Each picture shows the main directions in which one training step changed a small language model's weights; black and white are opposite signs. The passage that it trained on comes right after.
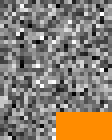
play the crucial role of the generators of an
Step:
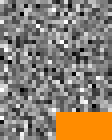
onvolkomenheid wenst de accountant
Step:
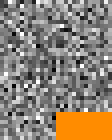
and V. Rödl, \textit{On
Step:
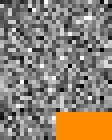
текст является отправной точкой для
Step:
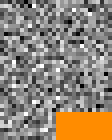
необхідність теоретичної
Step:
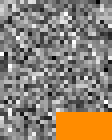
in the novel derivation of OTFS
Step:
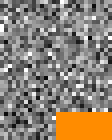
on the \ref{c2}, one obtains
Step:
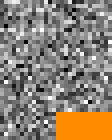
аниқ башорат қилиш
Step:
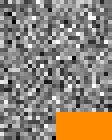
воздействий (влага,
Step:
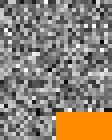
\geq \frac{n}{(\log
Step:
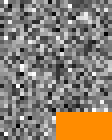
który można łatwo
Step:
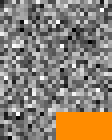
relevantes que apresentam argumentos a respeito da
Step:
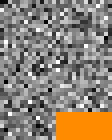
smaller than a threshold value $\epsilon_0$, no stationary
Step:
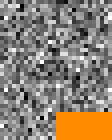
себестоимости продукции и включения
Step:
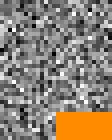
and (b) selection of reference currents for
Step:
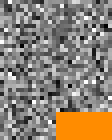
\begin{prop} \label{gpc01}
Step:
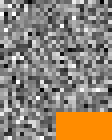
реакції, зокрема від
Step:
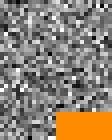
naive application of conditional and joint probability leads to
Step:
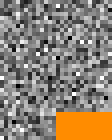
shown in (b) and (d). The spin up
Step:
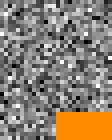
for creatures based on their habitat, morphological
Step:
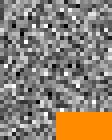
urbain », Les Dossiers
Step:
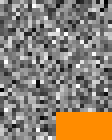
til darajasiga ko'tarilishi yangi
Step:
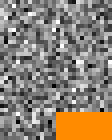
considering the magnetic field strengths of 0.2,
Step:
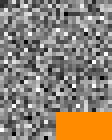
was arbitrarily chosen in $A_m$, it
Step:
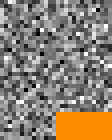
d) \in \Re^+ \times
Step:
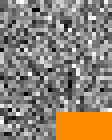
Исходя из полученных результатов первого
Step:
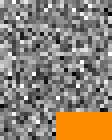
anglanadi. Maktabgacha yoshdagi
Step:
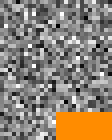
Quant à la part de variance interclasse
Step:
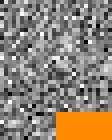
that $K$ is a bounded operator, $K
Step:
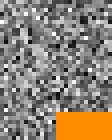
fields combine into the single 2-form field with
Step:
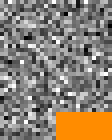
the basic TB model with equivalent sites:
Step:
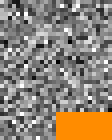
série de handicaps institutionnels
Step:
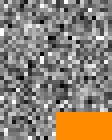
planned our observations to constrain the central stellar surface
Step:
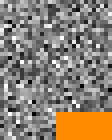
birrefringencia —como posible
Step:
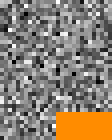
all $m$. For brevity, we also refer to
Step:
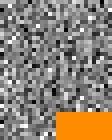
слова: избирательное право,
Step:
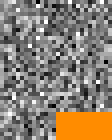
ташкил этади, бу
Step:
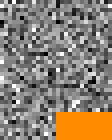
OF NEUROLOGY AND
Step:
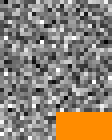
agar gel. Echoes were selected with a
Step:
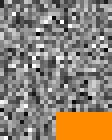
deficiency in tuberculosis.
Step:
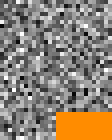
GPDs should be predominant at low
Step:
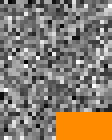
reasonable change of $\epsilon$(1s) which is
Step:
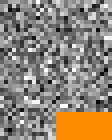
data for $n_{h^-} \in
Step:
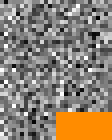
an Iwasawa decomposition $G =
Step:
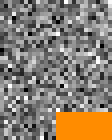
general, standard neural networks (SNN) are employed
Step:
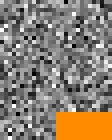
das perdas do setor de FLV,
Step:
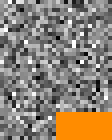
just as easy: \begin{lstlisting}
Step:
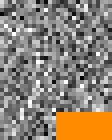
bolalar) ta'lim huquqlarini amalga
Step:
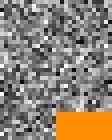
specific value zero. If we define the new independent variable
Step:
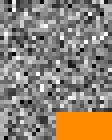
estrógenos pudiera influir sobre el
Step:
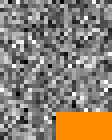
tensor terms at surface were computed at the recording
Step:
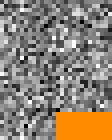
for the iterates $f^n$ of smooth
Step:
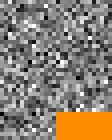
the generator $\mathsf{f}$. We leave
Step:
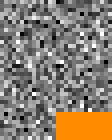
variety of \popI\ tracers in this
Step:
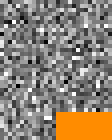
equation [An, \S 16]. Following work of
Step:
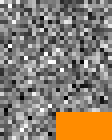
призначенням поселення поділено
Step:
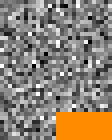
de diplomata em Paris, na
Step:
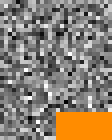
avaliada de forma cuidadosa e
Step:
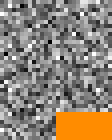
point of view of the using methods of investigations.
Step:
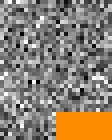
distributes into two: \begin{align*}
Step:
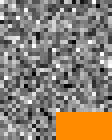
incurable disease; voluntary, there should
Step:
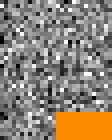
traducere de Pr. prof. Teodor
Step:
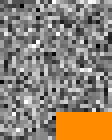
wordt nog met groote zorg
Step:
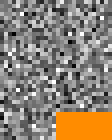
allows us to introduce yet another kind of setup or
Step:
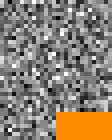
Intercultural Maya de Quintana
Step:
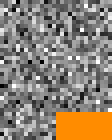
упущения в деятельности различных
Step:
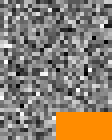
D. F. M. Torres}
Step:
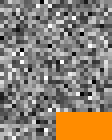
non-commutative Wodzicki residue
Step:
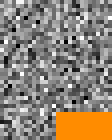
The phase retrieval problem with the Airy
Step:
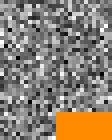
grupo vulnerable y, por el
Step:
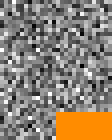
coronavirus infection. Such
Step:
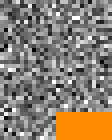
v_j$ in $\Om\times
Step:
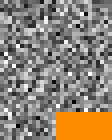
range in space (time) is determined by $\xi$
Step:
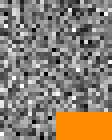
course of it}.''] (italics and underline
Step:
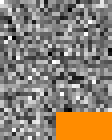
Abstract}\end{center} \ \ \ \ It
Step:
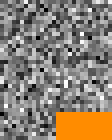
Participation “Telecom 2022”*,
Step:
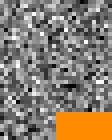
zero of occurring, and only noisy observations such
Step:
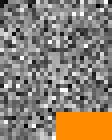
operators between mapping spaces, including holomorphic maps, group
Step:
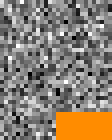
\neq 0 \quad \mbox{or} \quad
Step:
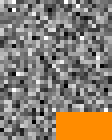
suvereniteti prinsiplariga
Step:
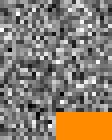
\newblock {\em Realizability and recursive
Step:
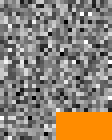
\Gamma(TM)$, it satisfies the first order system
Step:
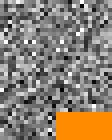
(x),t)$, corresponding to ODE
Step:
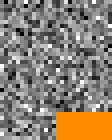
both a reduction of the photobleaching rate and
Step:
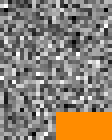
da Informação e Comunicação na
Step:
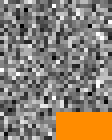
that $\tilde v.u$ and $v.\tilde
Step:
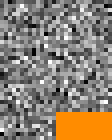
the following optimization problem\footnote{ The proof of
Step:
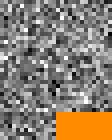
books. An important question: what does the
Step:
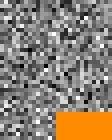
82), emana el término de
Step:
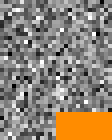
могут указывать на возможные
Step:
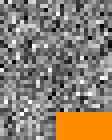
this case the inputs $x_h$ are given
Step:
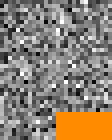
dependence on energy. We find a good description of the
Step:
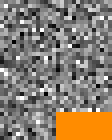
abordagens, o número total de
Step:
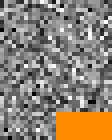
tempo, tão implacável que,
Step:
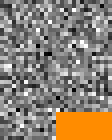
\faketableofcontents \maketitle
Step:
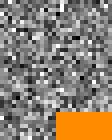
adiabatic theorem guarantees the convergence to the ground
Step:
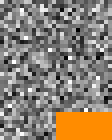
40 metr masofada amalga
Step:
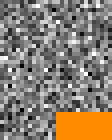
of $d$ distinct unordered points in
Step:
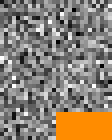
рівня депресії хворих
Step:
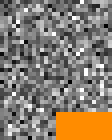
proved (vi) for $p=1;$ The
